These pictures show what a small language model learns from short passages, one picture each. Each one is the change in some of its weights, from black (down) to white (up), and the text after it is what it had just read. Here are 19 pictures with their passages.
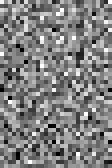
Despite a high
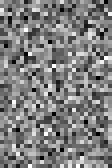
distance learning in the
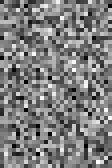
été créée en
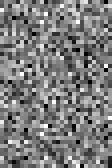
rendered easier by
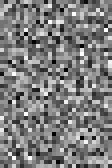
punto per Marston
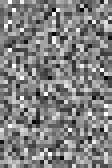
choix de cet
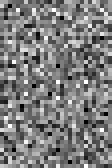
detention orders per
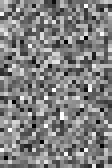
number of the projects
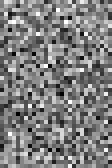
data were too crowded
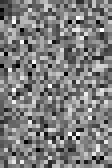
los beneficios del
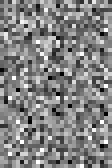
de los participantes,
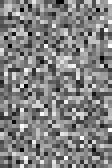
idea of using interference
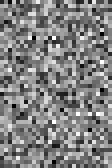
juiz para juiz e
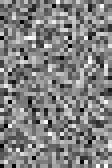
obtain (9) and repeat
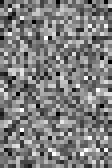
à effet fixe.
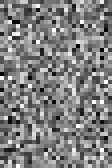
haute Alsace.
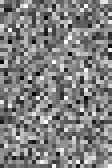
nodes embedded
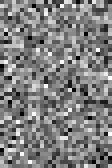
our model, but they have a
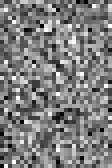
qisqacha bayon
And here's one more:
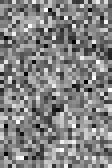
so on. Basically, the
